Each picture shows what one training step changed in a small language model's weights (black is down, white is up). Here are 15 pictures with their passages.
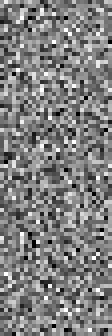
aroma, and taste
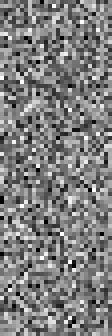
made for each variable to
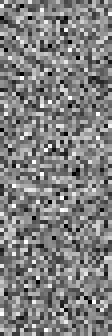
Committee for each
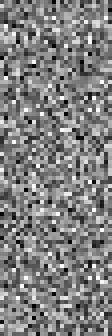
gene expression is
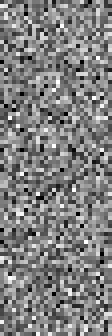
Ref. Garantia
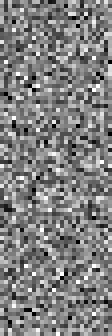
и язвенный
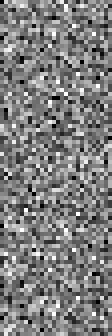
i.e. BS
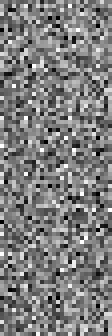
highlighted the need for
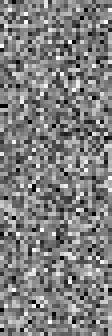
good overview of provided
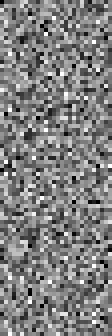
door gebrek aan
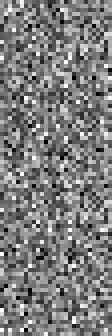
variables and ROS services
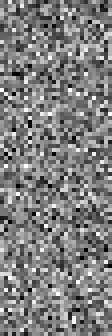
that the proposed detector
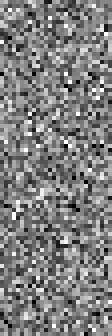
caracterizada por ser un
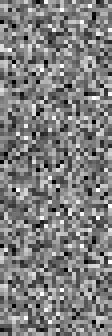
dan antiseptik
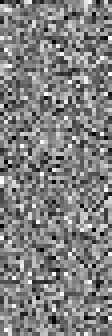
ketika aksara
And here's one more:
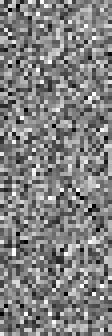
The dI/dV
